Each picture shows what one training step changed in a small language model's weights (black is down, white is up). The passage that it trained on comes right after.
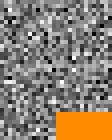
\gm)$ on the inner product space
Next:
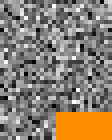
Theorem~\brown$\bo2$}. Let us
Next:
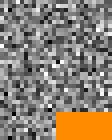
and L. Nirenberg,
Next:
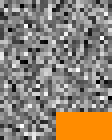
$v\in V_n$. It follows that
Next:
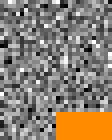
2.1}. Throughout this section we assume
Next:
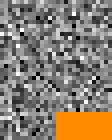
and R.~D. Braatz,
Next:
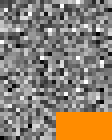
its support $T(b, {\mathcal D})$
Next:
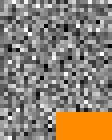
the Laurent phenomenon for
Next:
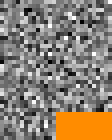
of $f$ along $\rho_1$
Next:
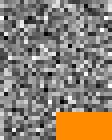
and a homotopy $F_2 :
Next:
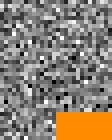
whiskers. The results illustrate how, even
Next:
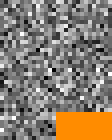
for every $d\in D\}$; it is
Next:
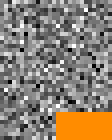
for the group generated by $G$ and
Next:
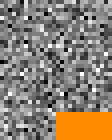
summarized by the following lemma.
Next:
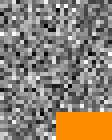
backgrounds, for which the metric connection
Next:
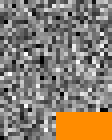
to the loss of causality. Applications
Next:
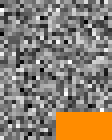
to say that normal curvature is infinite in some
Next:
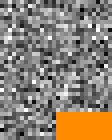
is identified by the location of the maximum gradient
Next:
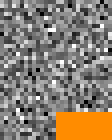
the asymptotic time-shift is neither
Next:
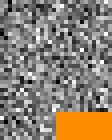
the trace class norm of the difference of
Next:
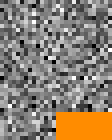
vertex sets which are being taught.
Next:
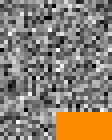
and Perrin ([1] Chapter
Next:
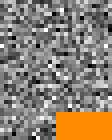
if it is not contained in any strictly larger
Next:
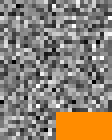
where $f$ is a test-function on
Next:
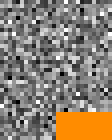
$\vec\varphi$ is any element of
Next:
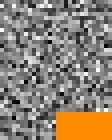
our definition of $B$ is slightly different
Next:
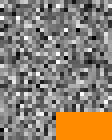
and slowing down time by a factor of
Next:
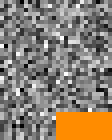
with a smaller solution space. We also test the field
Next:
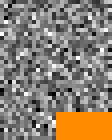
Then there is a surjective morphism of sheaves
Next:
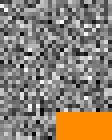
Since $ \ext $ is regular at $ \lambda
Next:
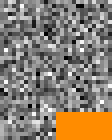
vertex $v \in \V$. A proof of
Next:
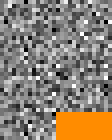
accurately predicted by theory that depends only on
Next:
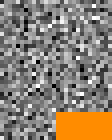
MAF technology. For example, the
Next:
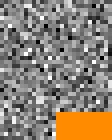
cases, which indicate that the localization error on
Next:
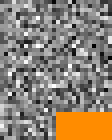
les choses c'est que {\sc
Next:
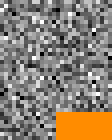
$L_1$ be the restriction of
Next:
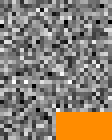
P^1$. The family of the spectral curves
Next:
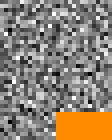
the recurrence relation (\ref{bil}) by
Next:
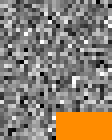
domain $\partial B \times [0,\infty)$
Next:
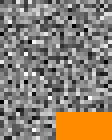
multiscale approximation of a mixed finite element method
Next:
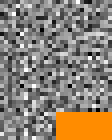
\leq m, \end{equation*} then
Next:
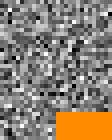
& CH^p(X\times \ms
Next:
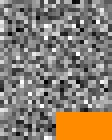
phenomena of interest are canard
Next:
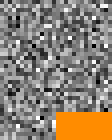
tests remained unchanged.
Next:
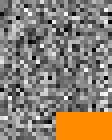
given in\cite{Cusack95,
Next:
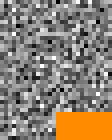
$$ and $T_a$ is the identity on
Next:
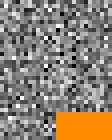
from \cite{Treinen2023}.
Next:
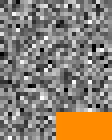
we will see that for certain planar posets
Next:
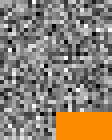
be the diagonal matrix with the diagonal entries
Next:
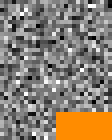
it can be shown that these Lorentz
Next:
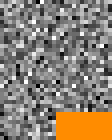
great view of the white V\'ar and
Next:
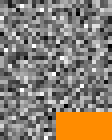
%% Arrangements of points,
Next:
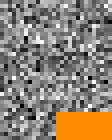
asymptotic is similar to the analogous for the inverse stable
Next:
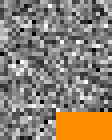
by \emph{decoupling} the
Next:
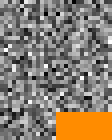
for $\forall \lambda> 0$;}
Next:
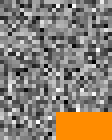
curves over $\Q(T)$ of small degree in
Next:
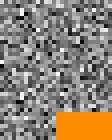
and in this case it is a direct sum of simple
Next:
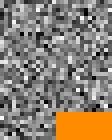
$S \subset \R^D$ is
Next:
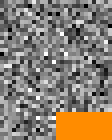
Kamgarpour M, Lygeros
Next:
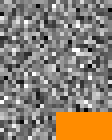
the bi-invariant means by performing
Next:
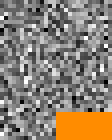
that a change in the value of $\alpha$ corresponds
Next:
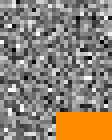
for paths and cycles as well as to
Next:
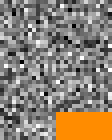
be an $\mathbf{R}^d$-valued process
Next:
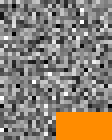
model uncertainty is a multivariate Gaussian
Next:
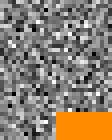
random sets $\{W_1, \cdots,
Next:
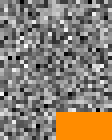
these figures, the errors of the proposed method
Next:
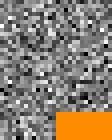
and to save space denote $\psi_{(k)}
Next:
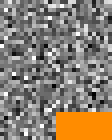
in the calculation. Similar to the
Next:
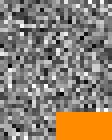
the generic point of $X$. We
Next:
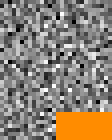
$(i,j)$-entry of the
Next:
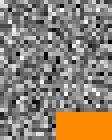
spline $s \in S_{\cal
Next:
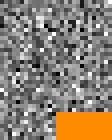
$. This recipe %provides a
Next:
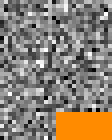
\in L^\infty(0, \infty;
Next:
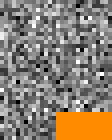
-1$ . Since the middle term
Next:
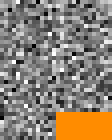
of the space-time geometry is a reason of the
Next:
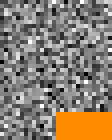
the notation of the cited theorem, the
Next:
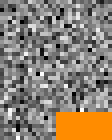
since $c_{max}$ is attracted
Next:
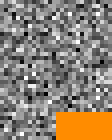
some map $G:V \rightarrow \Omega,
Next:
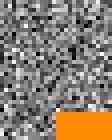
well due to symmetry of the Hessian
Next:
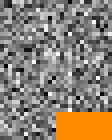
be derived by integration. \begin{equation}
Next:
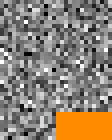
the covering space $\mR\times M$
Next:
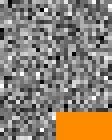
The third equality follows by applying the induction hypothesis on
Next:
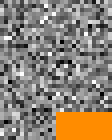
{\mathbb P}\left ( \max_{1
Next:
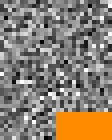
by a sequence of short braid
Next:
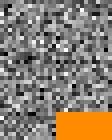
continously along some path, then send
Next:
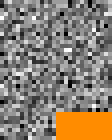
\bigskip \bigskip I thank Sergei
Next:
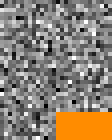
exist other such maps, but our construction uses this
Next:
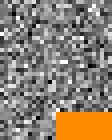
stability zone. To estimate how much this procedure
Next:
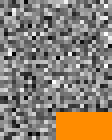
conditions of Theorem \ref{smooth}. Then the
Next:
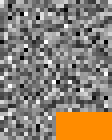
denote the subset of idempotents of
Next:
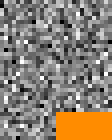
called \emph{$\cc$-conjugate} if
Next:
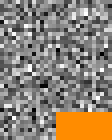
$\Gamma^k_{ji}$ are the
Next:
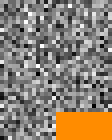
of this constant coefficient subcase is provided in
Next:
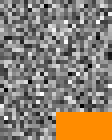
the sequence $u_m$ (see Remark
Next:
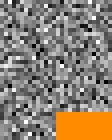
maximum value of $f$, we see that
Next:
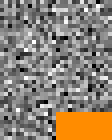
at each date represents the number of assets
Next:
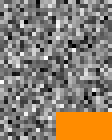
for the text in Inkscape, but
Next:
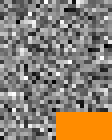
is an automorphism which is induced by the automorphism
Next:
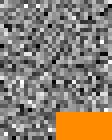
the value corresponding to $\thresh_0$.
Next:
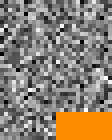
167}. Cambridge University Press,
